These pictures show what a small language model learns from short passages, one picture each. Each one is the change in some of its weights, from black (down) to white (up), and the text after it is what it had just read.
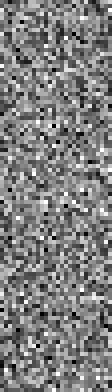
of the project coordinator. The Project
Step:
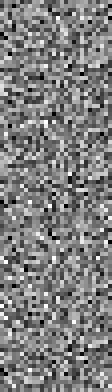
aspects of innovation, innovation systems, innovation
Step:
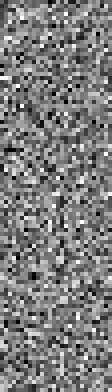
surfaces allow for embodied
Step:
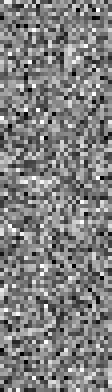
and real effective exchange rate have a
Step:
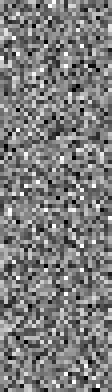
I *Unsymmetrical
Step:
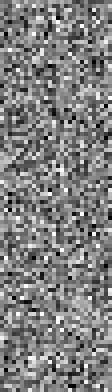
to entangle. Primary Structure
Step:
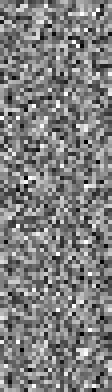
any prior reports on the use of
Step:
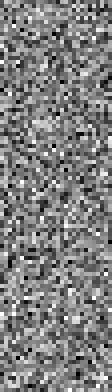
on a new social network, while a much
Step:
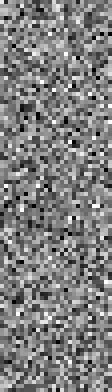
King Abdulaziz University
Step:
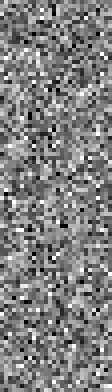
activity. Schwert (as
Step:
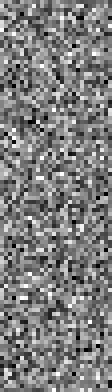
individual or social group. Culture is a
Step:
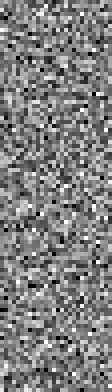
of admission in our hospital and when results
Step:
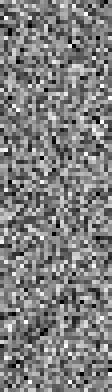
fibre are stacked together, the
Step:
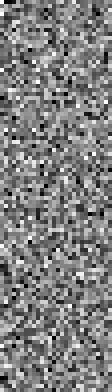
Job Satisfaction Pearson
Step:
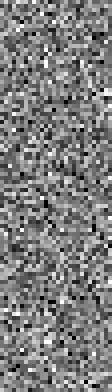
experience has little to no effect on
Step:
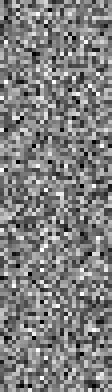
main questions like who is it for and what
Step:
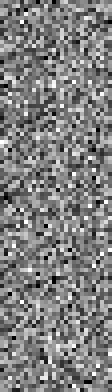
these trees have been successfully used in
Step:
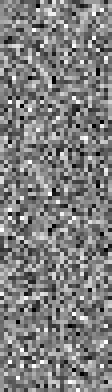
or subretinal fluid, which
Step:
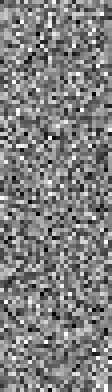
of alcoholic beverages,
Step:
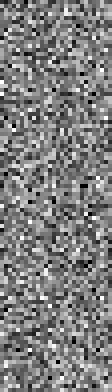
was undertaken to investigate the
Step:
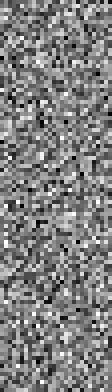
Component Analysis (PCA)
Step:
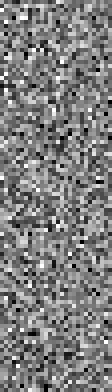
initial diagnosis. This unusual pattern
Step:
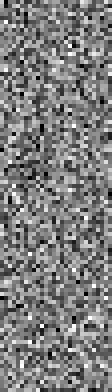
EIS CCDs is that their numbers
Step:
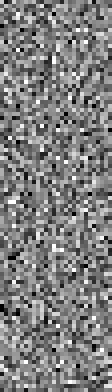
Faculty of Technology,
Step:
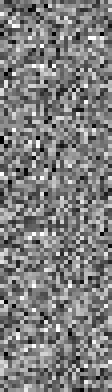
and an open area of research which is
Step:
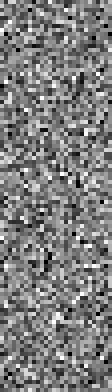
we can pose five general critical questions when
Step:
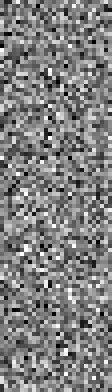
J. Acetic acid for
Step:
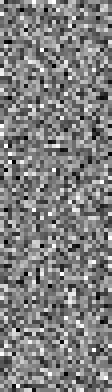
(Datareportal 2019). Their
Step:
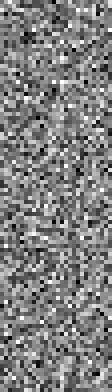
composite materials based on ultra high
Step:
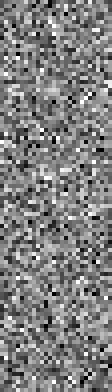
be able to detect beacons of various
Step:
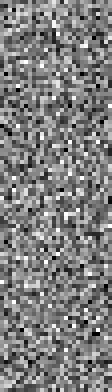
IR spectra of the ligand
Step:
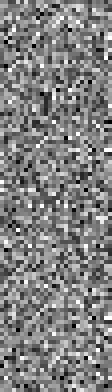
poétique destinée
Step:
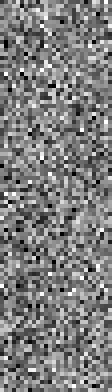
are constrained to span the entire
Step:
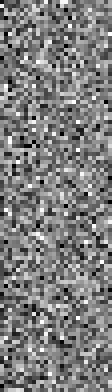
not optimise the categorical agent parameters
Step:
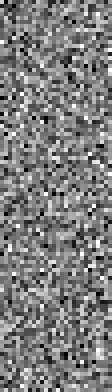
the trans-patellar approach,
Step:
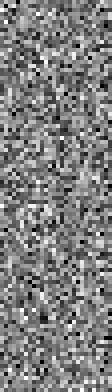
out fundamental investigations concerning direct
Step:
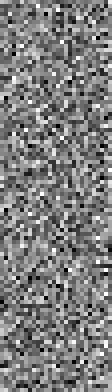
ni:h miŋ
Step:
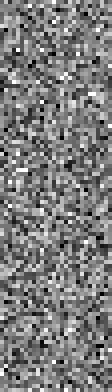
the information that is shared with them”
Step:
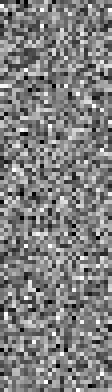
and plantations. The distribution of these
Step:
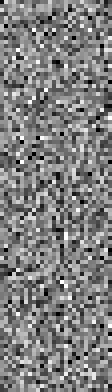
ABSTRACT ELISA
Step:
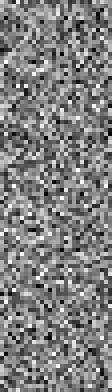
effective role in the prevention of many
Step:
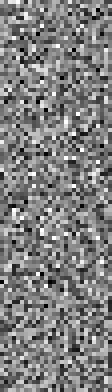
inhibits the cellular respiration and
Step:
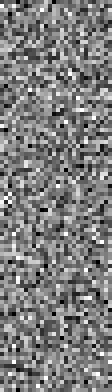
and their families, the employees
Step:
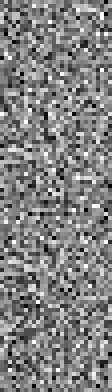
perception of medium trust,
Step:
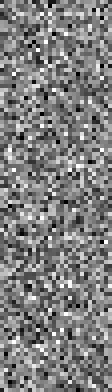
were performed during the study period in the
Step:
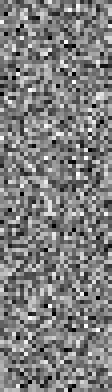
to significantly advance the capacities of systems
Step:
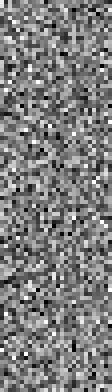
arrangement?. The
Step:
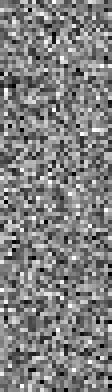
mechanical properties. However, growing demand
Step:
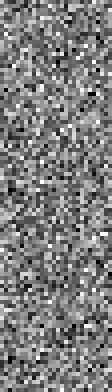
study suggest that bilingual
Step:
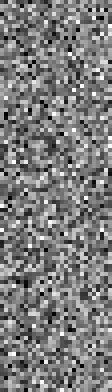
can be easily assembled and
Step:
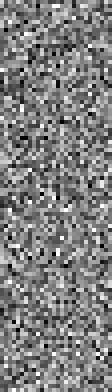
relationship between morphological traits and environmental
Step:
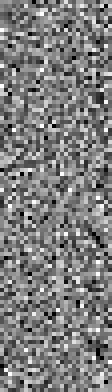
of people all around the world especially the
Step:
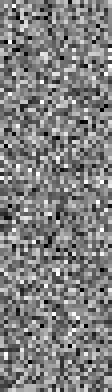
ODC-TBI as of
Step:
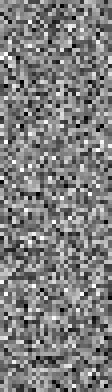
polymer formulation based *in
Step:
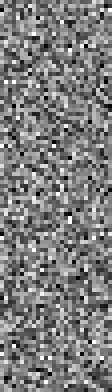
addition to helping these clinics begin
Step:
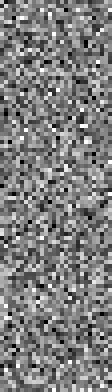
in action. Judging from
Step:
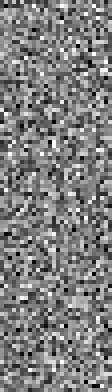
permission to transfer his property. On
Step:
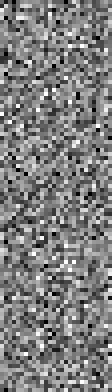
*Vienna Univ. of
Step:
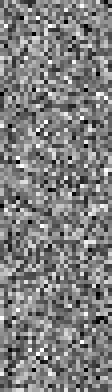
it is important to consider power relations and how
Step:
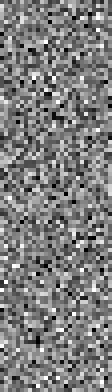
Microbiologists in controlling
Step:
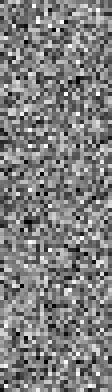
used as a standard for performance assessment and evaluation
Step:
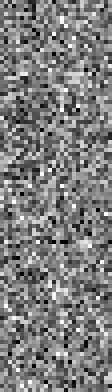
is concerned. Also, the students
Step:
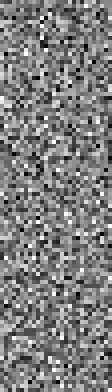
N_R$ higher order modal
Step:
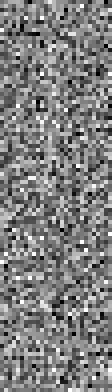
anomalous and not an
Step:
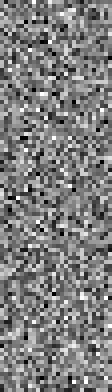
complete extraction (96%) of
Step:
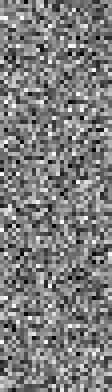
who were undecided on the
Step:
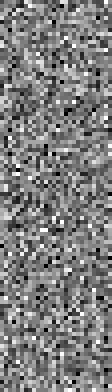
Western Regional Centre,
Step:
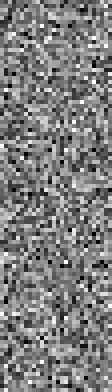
leaders, mentors and have an
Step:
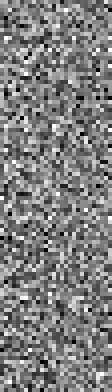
sets. This will apply both to
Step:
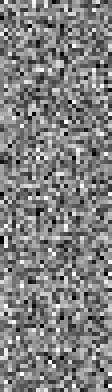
infection which causes ulcers and
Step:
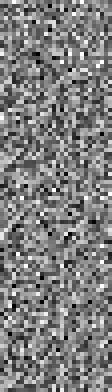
Extensive training programs, community
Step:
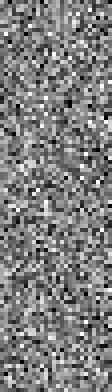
conducted among 110 college going
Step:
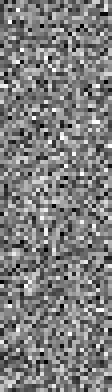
have provided a quantified evaluation for the
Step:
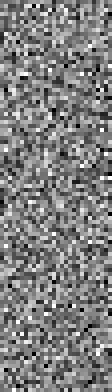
critical. Otherwise, you would just
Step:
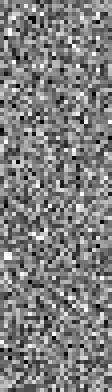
scene and storing them as a list
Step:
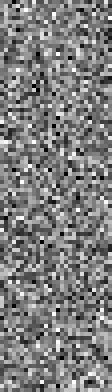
is that the long rests at the end
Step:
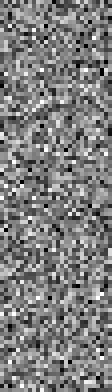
considered, since inorganic materials are
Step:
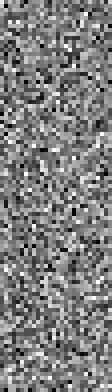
precision shows close results (around
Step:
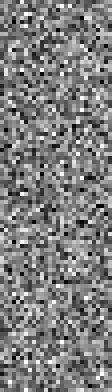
increases the effectiveness of the educational process. The
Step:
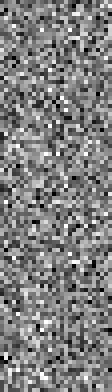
Corresponding author: Dr.
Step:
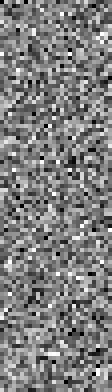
that were gathered during the survey
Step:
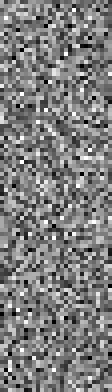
MACsec standards, and
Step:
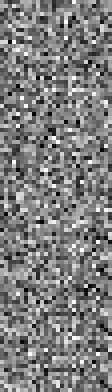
from OBD II device. The result
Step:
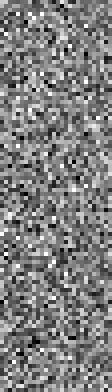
prevalence in this study is notably
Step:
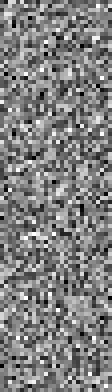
key factor in improving the quality of education.
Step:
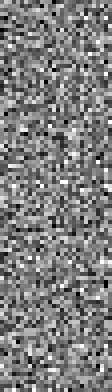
of their activities. There are three
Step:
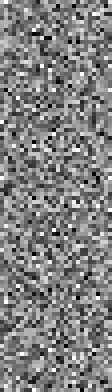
Environ. Res. Public Health*
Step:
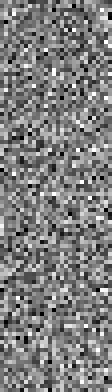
bowls and allowed to
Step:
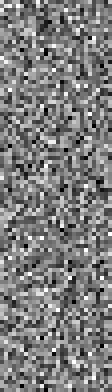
the corpus or not used in the
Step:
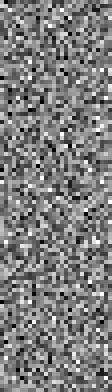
Shakara's Comedy
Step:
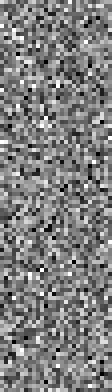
of reactivity follows the trend,
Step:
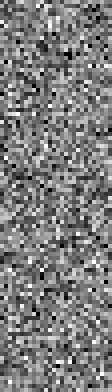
is also observed that the fuel consumption
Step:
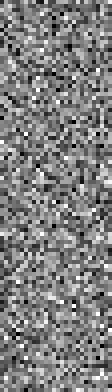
(TN10) and cold days
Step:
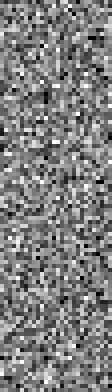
the quality of service that serves as the
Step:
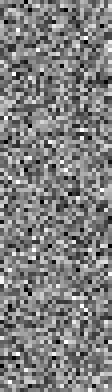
has been a growing trend in recent
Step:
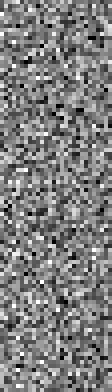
15 scientific articles that meet the previously selected
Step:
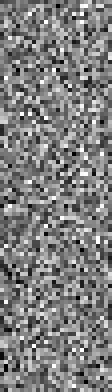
SANSA database as well as research
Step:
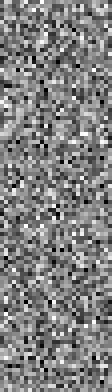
Agilent E4438C model signal
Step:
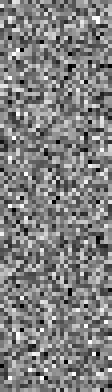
the rationale design of new molecules
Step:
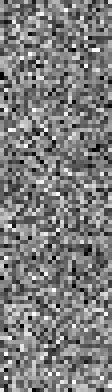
people to send a message as
